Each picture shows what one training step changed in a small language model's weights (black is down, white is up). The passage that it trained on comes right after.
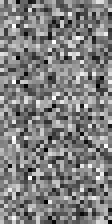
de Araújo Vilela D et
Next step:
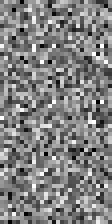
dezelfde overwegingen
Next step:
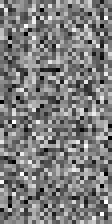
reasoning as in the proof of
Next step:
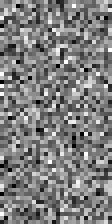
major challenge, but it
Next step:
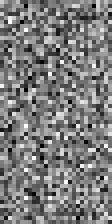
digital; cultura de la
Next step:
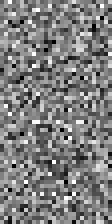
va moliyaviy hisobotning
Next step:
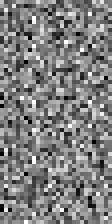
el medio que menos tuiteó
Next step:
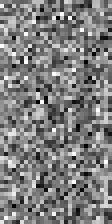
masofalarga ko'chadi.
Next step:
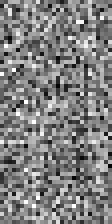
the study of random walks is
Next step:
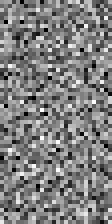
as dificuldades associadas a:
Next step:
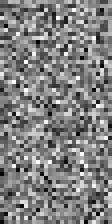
facts that \begin{align}
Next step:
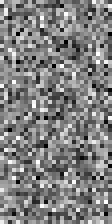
en los territorios hispanos
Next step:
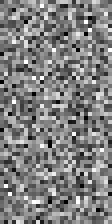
the image $f(L)$ is right,
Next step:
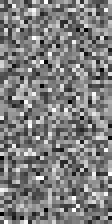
statement of non-existence of an
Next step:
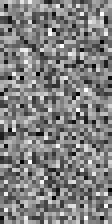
treatment. At the same time,
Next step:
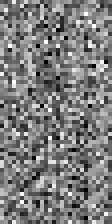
conditions inhumaines. Alors
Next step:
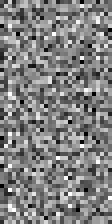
\leq \lambda_r \leq 1.
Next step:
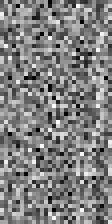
the necessary $R$-successors
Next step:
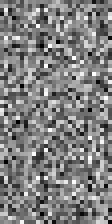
la desobediencia civil
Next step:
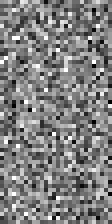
formula \eqref{elim} imply that
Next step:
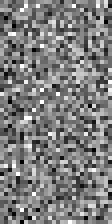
hyperbolic geometry. The
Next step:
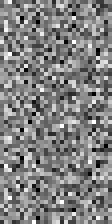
o'zining samaradorligi bilan
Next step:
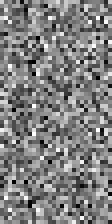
atenção, no fluxo de
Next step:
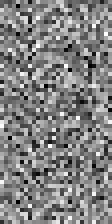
kelapa usaha kecil
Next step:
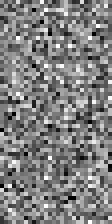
serves as a proof-of-concept
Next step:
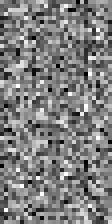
G$. Moreover, the following properties hold:
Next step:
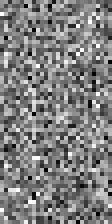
tana holatini to'g'ri
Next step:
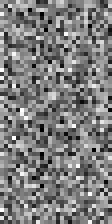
et il ne se trouve pas dans la
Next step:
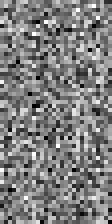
is the \emph{equivariant de
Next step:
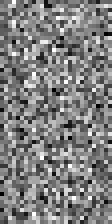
Judea, Samaría e
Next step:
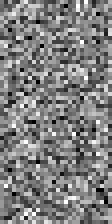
$X \subset \p(V)$ is
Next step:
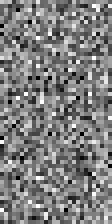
bilishi va uning fazilatlari,
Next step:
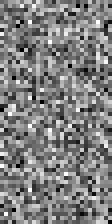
of deviations from government
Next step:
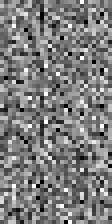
задач. Потреба в
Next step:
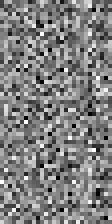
o'zgartirishga olib
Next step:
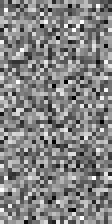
utbildning och metoder
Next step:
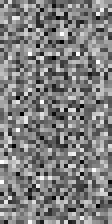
yuqori talabga ega va
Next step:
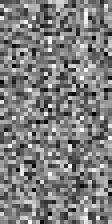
satisfies our running hypotheses.
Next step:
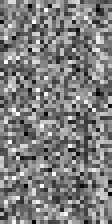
we obtain a uniformly bicontinuous
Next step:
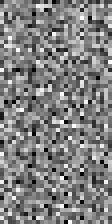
этилган таснифни
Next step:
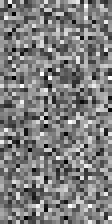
the case of bounded operators and the case of not
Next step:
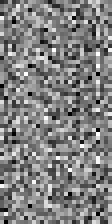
\beq \label{max<}
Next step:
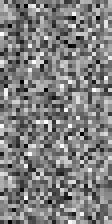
faoliyati magistranti
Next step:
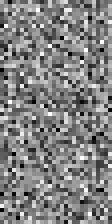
годов. Проведён
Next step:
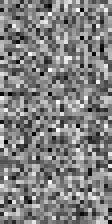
of voorgeschreven en dat
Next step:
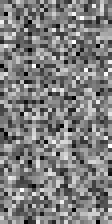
hogy új pártot
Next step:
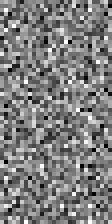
combinație de: -
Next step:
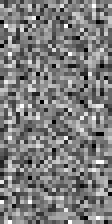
пед. ф. док.
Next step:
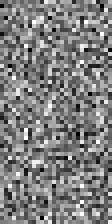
A}} \newcommand{\aD}{{\cal
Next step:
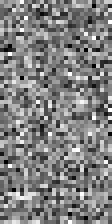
parities. Clearly, the condition
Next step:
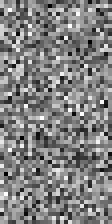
Europe–Western China
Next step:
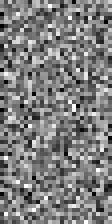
geometrical distribution of $\gamma$
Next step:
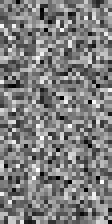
negativo para o comércio.
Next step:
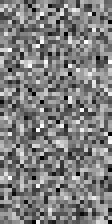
grande diferença comparando uma
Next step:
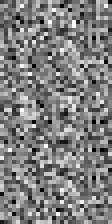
infer $\lambda=n$. Then
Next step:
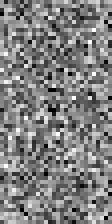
sóz etiledi.
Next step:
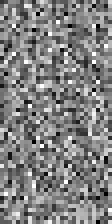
nomini beradi. Mahmud
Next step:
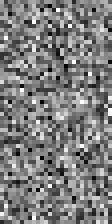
adquieren activos para las
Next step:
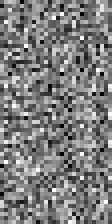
for any $h>0$ for
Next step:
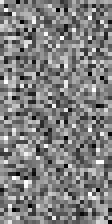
держави. Це
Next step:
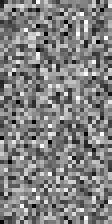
$A(N)$ is the cluster
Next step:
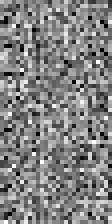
інтересах національної
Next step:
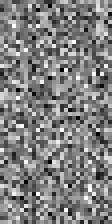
breve pesquisa, usando sua
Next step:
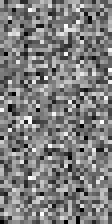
that $A\Diamond B$
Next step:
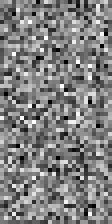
functions in terms of the scaled positions of
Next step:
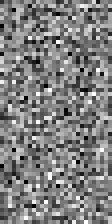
morphism $\varphi:Y\to X$ from
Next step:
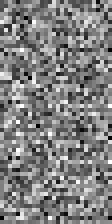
Wendt R, Fenves
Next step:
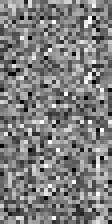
X^{\otimes i}, \text{ for any
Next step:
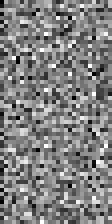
$\tvt|_{\partial \Omega} =
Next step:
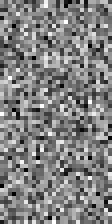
Institute of Applied Mathematics,
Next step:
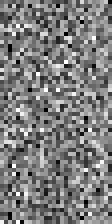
research underscores the necessity of
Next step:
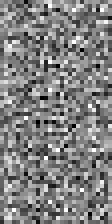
zavodına qayta
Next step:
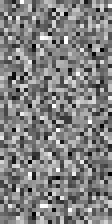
que estão inseridos, com
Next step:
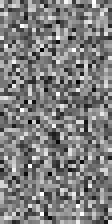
Curso - Monografia
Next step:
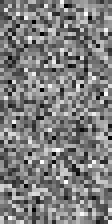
segments with stable and unstable
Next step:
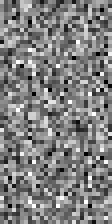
\cite{control suite}. Figure
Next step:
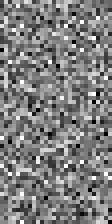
miqdor puxta o'ylab
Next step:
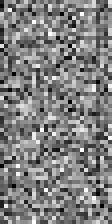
follows that for $0<t<T$,
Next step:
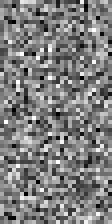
Taking into account the equivalence
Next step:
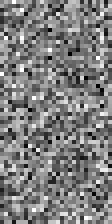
A~key feature of these
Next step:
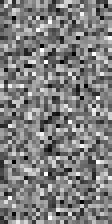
$\lambda \in \mathbb{C}$, the
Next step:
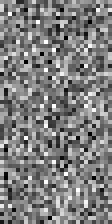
Tadeusz Stegner,
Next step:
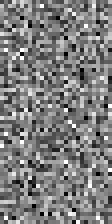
сидіти в буцегарні
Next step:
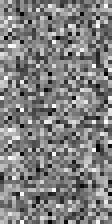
ta'lim sohasi yoki
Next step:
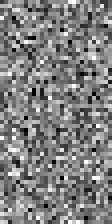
B}(G \times_B G)$ in
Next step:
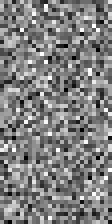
Franklin \cite{F}
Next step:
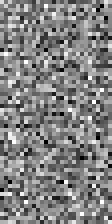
o'ynaydi. Ular
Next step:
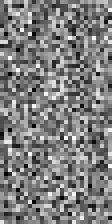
solvability of finite split embedding problems)
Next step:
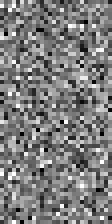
ГЧП. Так, в
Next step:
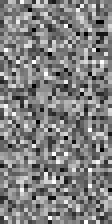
демографик портлаш
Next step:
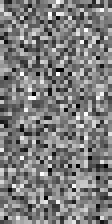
$\cala$ which is the tensor
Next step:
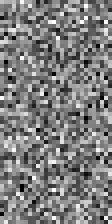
spin at the root is frozen
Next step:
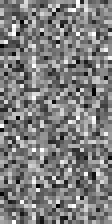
of the work experience, in a
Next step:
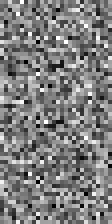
PDE system as boundary condition for the
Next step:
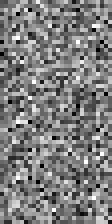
\eqref{eq3}. Suposem
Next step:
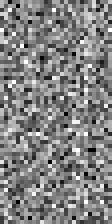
For the example of Fig. 5, the
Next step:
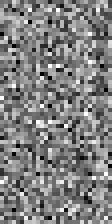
é o telhado, que é
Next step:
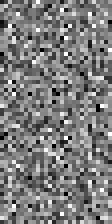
породной массы с
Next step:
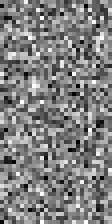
the following notation: for every $B\in
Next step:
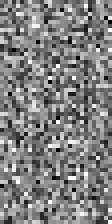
are faster than the polynomial spectral methods
